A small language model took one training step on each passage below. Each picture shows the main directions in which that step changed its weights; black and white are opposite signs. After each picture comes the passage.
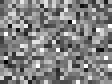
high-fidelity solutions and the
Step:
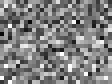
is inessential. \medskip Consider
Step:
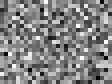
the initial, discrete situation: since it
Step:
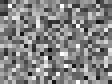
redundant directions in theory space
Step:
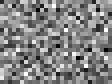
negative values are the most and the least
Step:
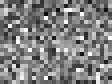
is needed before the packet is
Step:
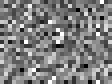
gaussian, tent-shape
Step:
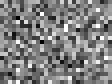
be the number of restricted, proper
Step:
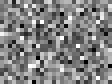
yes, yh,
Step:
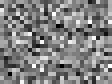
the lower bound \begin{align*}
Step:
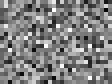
\inferrule[App] {
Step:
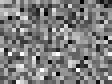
in twice as many variables as edges in
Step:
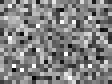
elements. The finite volume method
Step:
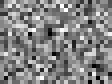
next generation QPU topology. These
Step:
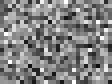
while those at a large distance will converge
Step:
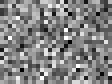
in the Coronae of Simulated
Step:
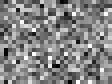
this with the ejection radius predicted by
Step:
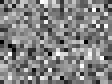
restricted within the space enclosed by the
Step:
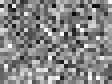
not applied twice. An important
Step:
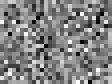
\,, \end{equation} while
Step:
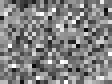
\end{eqnarray*} Then
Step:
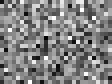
meaning that the central part of the interface
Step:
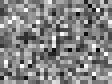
(SDW) in Cr illustrate
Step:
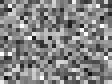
channel is proportional to the strength of the
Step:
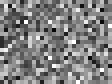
arise as coefficients of representations of
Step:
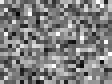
classical matrix formalism, which is
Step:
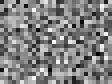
roots of unity is to substitute variables
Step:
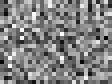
that Xe atoms in NDs
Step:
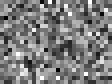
most metals.[1] The
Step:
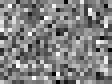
d_B$ for large
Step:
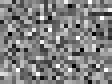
a purely steady solution over all
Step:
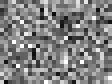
the condition (\ref{initial data
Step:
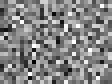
the accurate approximation of complex,
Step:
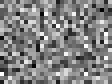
for each closed term $t$ over
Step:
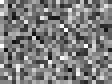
refined asymptotic behavior of the traveling
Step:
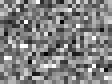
yield surface as we will show later.
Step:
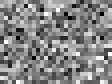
$n=2$) was known for
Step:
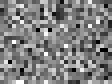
the basic concepts and notation used throughout
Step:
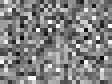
replaces the $L_+ =
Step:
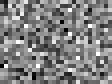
prepared by standard techniques.
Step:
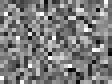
\end{equation} in the odd
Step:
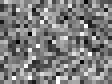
\in \sing(M)$ there
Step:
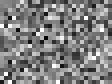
Un calcul montre que
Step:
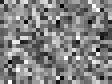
system of differential equations is overdetermined
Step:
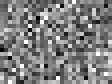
\qquad \qquad \; +
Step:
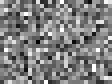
geometries using qubit systems. It
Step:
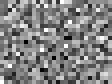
thermal background, resulting in a finite diffusion
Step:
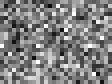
94th Vehicular Technology
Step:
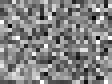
a number of applications over the last several
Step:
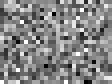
Along the $z$ direction,
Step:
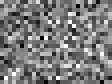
gives the idea for present purposes;
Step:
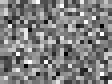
to conclude from these results that the
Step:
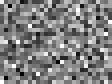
latter bijection has the following properties:
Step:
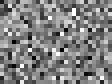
list the following properties of the
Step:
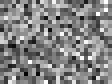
coefficients along the frequency axis, effectively modeling
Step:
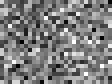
is a local field of characteristic
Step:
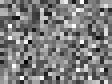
in a number of papers in the context
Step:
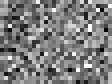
closer to the test data than the
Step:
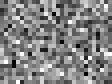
the residence time near the maximum
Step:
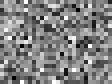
P. Smylie, K.
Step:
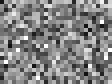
detailed model is available for the bias of
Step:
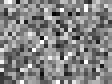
The maximal attractor $S$
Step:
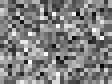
the choice of the functions $f$
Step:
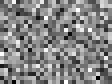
cut $\#$2 near the
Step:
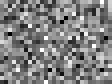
same as computed in the MC
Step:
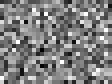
removable singularity for $f$.
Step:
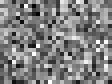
and that $\Pi\ \|\
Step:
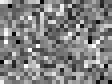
renumbered subsequence such that
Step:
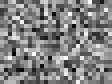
the function $\mu(v)$ rather
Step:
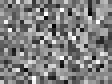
n_o\right] =
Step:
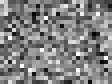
that is set by regulation and best
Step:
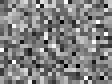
much attention in recent years. The
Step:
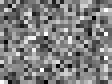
loop variables truncates at
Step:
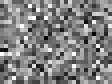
\Sigma$ (Osgood's
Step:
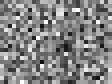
of the exceptional rational point were already found
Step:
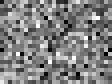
consists of (1) a number of
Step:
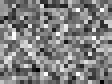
low density ICF targets
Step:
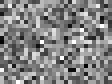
sum is over the set of
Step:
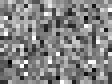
$SiO_2$/Si substrate
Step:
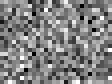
\wedge \rd \dot A =
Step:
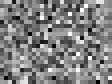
a projective space, characterize all sizes
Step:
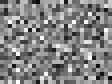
to denote the number of cycles of
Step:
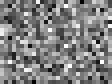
away from $x=1$, allowing
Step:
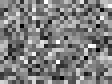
Bolten, U.
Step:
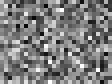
systems is generally attributed to
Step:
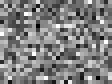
converge to $L$ locally
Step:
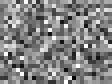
2. We investigated the dual to the
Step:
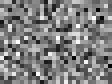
a complex number result, whose absolute
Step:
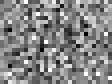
solution for $a(t)$ corresponding
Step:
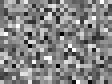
Garching, Germany }
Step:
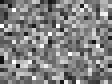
$ et de rayon
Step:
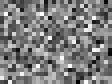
\end{equation} defines a norm
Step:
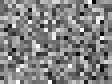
of galaxies, a strong evolution in the
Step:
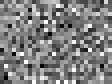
of $\beta$ it is possible to
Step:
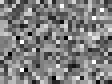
posterior skill estimates across
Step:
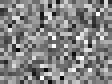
anomalies in the
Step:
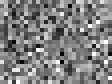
found that the tendency of
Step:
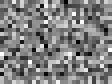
some constant $T_{1}$--
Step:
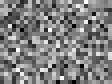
was determined according to the following equation;
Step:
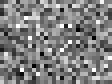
computing Wasserstein distances.
